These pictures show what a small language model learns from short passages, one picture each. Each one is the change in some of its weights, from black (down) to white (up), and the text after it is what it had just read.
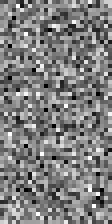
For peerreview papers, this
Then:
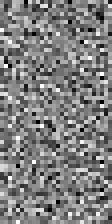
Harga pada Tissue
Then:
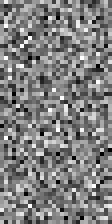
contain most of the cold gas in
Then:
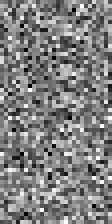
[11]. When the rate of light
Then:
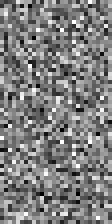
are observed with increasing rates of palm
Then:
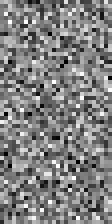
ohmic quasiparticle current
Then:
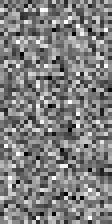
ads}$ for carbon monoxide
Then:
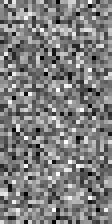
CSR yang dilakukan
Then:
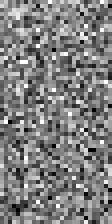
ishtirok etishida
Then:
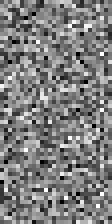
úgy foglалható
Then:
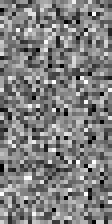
{\bibinfo {volume} {96}},\ \bibinfo
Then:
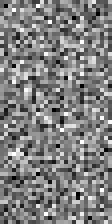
between the STM tip and the cluster
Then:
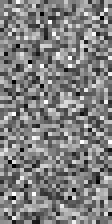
atomic spectroscopic results.
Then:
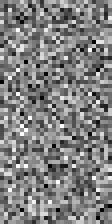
of the same type of detectors in different
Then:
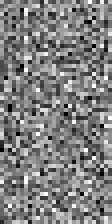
finite element (FE) models are
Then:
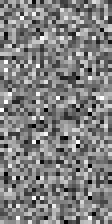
($V_{yx}$). The magnetic field
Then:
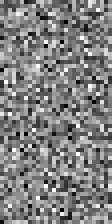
prompt. Further details are provided in
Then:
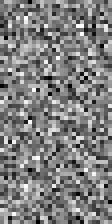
g'amxo'rlik qilish
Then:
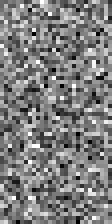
[4] have conducted analysis of 29
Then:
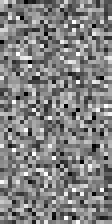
much larger vertical center of mass motion
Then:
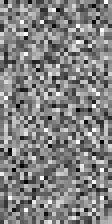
passe a ser um interessante
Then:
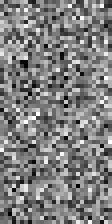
photovoltaic installation.
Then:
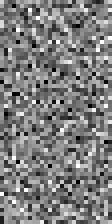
commonly analyzed in the context of an
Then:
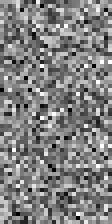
moderate duration; but in the cases
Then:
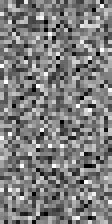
The digitizer firmware
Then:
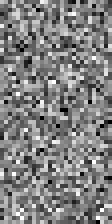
of the solutions and so it is necessary that
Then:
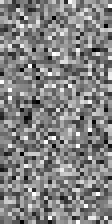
contributing Research Infrastructures and
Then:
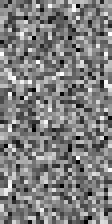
aggiunta a queste fasi
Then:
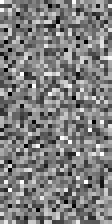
Informationswissenschaft in
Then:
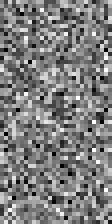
a wide range of measures, such as
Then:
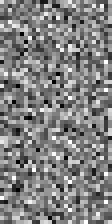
Система девяти
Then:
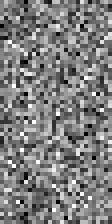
and neutrino flavours. Examples
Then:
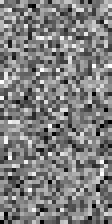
variation of the average amplitude of the system
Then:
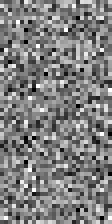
Cosmology; German Research
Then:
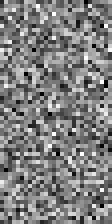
As a result, the PCA
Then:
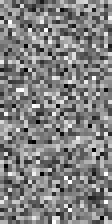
как варваров...»
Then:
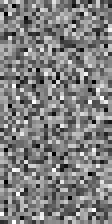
purely spatial coordinate transformations,
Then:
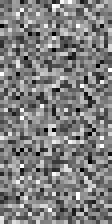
tashabbuslari keng
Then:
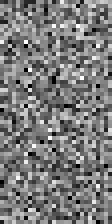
in Figure~\ref{fig:word}
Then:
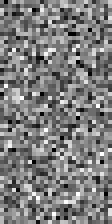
well decreases. The $B$ phase is
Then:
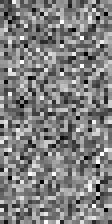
of 13 minutes between parts of group
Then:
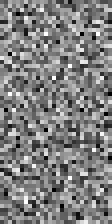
or audition. One solution is
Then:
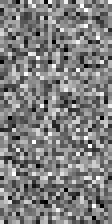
de drept, cum ar fi
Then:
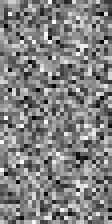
derivative to zero for all smooth test
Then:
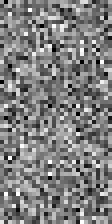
very close binaries.
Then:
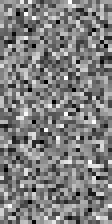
technological and scientific progress has been
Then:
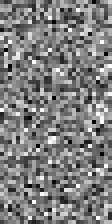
as applicable, and any relevant provision of
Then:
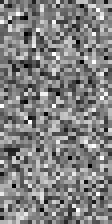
gymnasiums and activities of
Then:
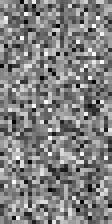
in the square brackets is
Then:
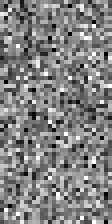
editat apoi într-un
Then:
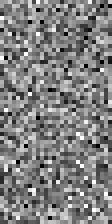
set to another (for example, workers
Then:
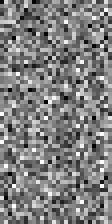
społeczne Czy moja
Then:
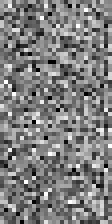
hitet újra a
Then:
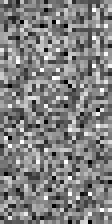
average number density of $n_e \sim
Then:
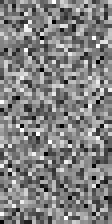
to 10; - if more than 50% of
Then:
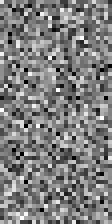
depending on the variation of the fluid
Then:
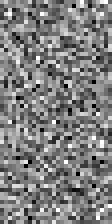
similar to the conventional single carrier
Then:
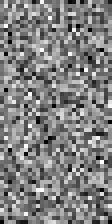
olingan soya navlariga
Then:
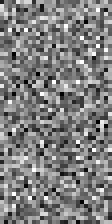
modes of gold occurrence of
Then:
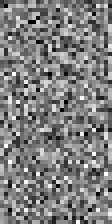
*доктор медицинских
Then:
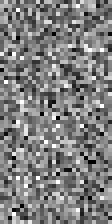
mahalliy va xorijiy
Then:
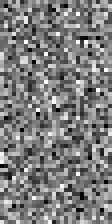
Science at Anbar University, Iraq
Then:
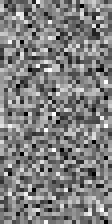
Scottish Government's
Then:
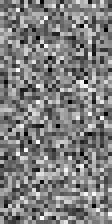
ekan. Mug'ullarda
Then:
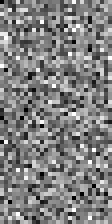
sound; - adequacy —
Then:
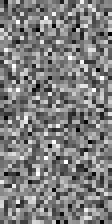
Ushbu muammolar yechimini
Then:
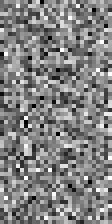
and optical investigations. The findings are
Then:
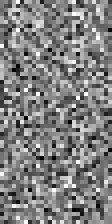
it has never had a general reform.
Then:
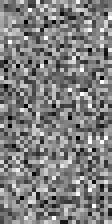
subpopulations. By selecting
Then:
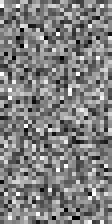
achieve statistically indistinguishable
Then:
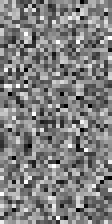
and photoperiods and to examine
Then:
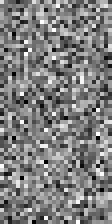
to some of the possible metrics, but
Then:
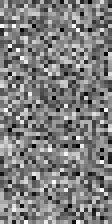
M. Kutuzov, Zilot
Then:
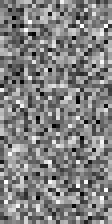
opalescent, (ii) the
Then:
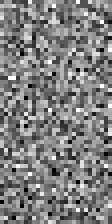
and strategically connected African air
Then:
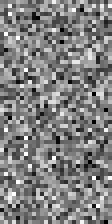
percentage mapping for:
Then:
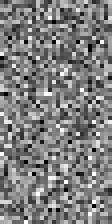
as follows: two states are located within the
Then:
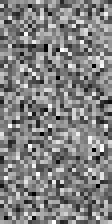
around 0.42, indicating a
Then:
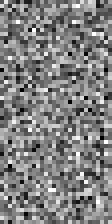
melalui aplikasi
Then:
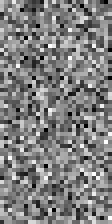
chiqmagan, rangi
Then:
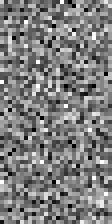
Education, Inc., publishing
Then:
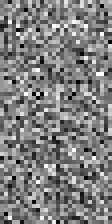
es esencial para garantizar
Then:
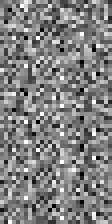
فيها والده
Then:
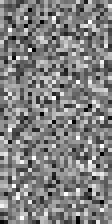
$Y(X)$ are given in
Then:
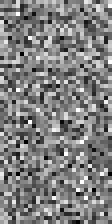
gauge invariant formulation of
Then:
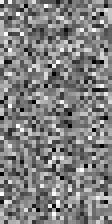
хизмат қилади.
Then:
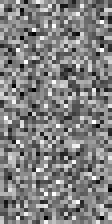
Polovnikov). ##
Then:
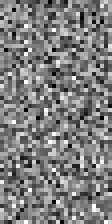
to the extra variability in count
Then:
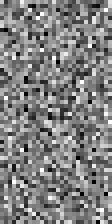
datasets (including some unrelated to
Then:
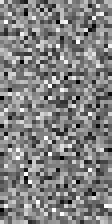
left side, the correlations
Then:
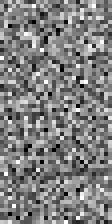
author = {T. Saburi and
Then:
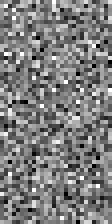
α -Farnesene
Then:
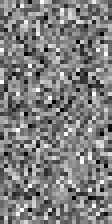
three measurements: 1. The beam was
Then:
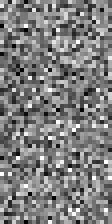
the dose to organs at risk while
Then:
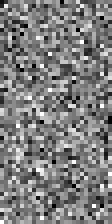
a, b in L . Theorem
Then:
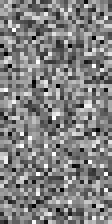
проходила 18-19 травня
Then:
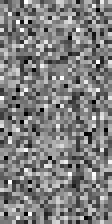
com cursos de especialização na
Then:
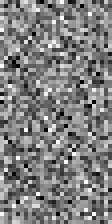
expliquent que les autres
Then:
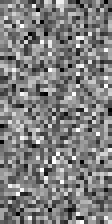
reduces the shear strength of the
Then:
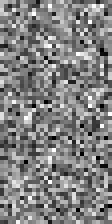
BEC fraction and in the right
